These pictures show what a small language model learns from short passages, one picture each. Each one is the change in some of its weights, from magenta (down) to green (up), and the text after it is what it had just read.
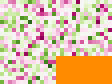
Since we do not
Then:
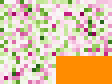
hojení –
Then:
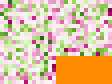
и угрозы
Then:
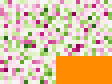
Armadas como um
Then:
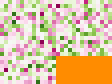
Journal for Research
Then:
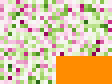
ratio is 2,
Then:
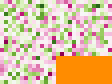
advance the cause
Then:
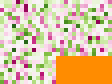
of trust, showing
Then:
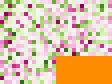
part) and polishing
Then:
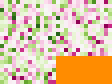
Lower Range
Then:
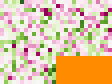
residual fibres
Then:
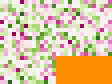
same number 6 of free
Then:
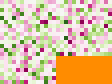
quantization on
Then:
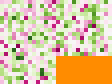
production process. The
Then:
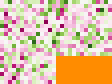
signals by injecting
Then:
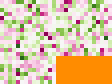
In the present work we
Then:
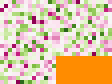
, agar tarbiya
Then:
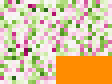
cluster state. In
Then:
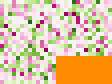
is in thermal
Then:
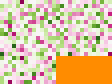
Una Menos
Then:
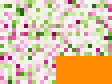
the supply chain
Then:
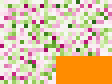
{\bf Case:}
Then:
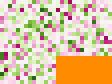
may be a shift
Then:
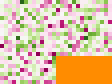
paciente e
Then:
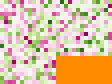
au Togo
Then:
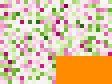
are in English
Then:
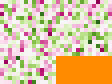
One can easily
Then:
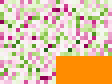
two approaches,
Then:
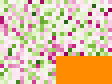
calculation. For the
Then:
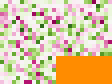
studies of metal
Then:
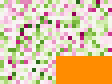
radio properties
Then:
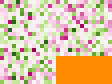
its computational cost
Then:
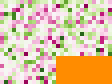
şartı ve
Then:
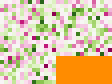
channel delay
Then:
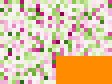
de cobertura
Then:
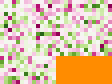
the the continuum limit
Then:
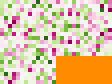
informed by these
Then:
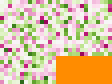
ideal trial
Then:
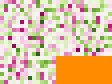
of the 8HS
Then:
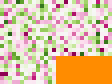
creating content to
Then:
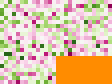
the $\pi+N$
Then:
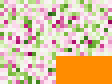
applied field.
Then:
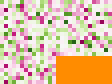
of Solid State
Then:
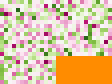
perturbative DV
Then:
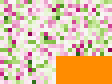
challenge for the
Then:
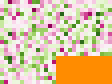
y fueron
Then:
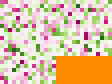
these systems exhibit
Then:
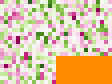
four groups of
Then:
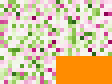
В статті
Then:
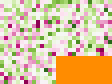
Institute of
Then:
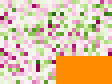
visibility of the
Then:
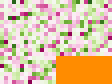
a implementação de
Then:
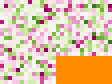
the following we demonstrate
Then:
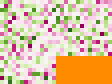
two brakes were
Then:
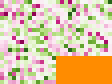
e transcritas para
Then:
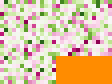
Konusu Bu
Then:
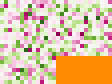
in hadronic phase
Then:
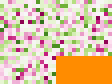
Data, AI
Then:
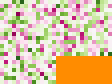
of the torque can
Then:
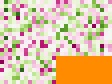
“cultures are
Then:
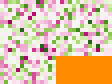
*The Thomistic
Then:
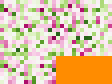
of single particle
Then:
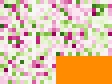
from the properties of the
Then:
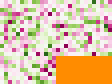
was raised in order
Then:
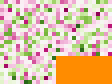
and Fei have
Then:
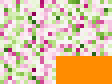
The constraints in
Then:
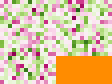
with water (and its
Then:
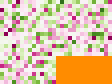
results, the finding of
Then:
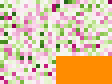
spectrum of classical
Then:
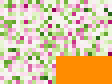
Hamiltonian of
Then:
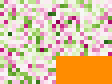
applied current
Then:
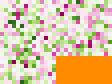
shows a slight
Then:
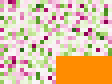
alter the state of
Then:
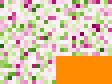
time. Figure 3d
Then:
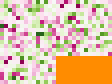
on the development of the
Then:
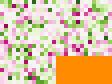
II. Note
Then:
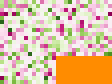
profesional dalam
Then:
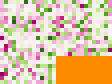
NB : tout
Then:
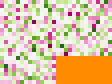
to be informed
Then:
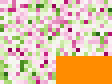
the STIM
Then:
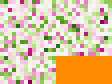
The villus length
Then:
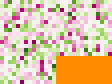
of Aristotle
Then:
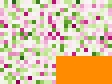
were presented in a
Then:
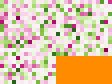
educational sectors,
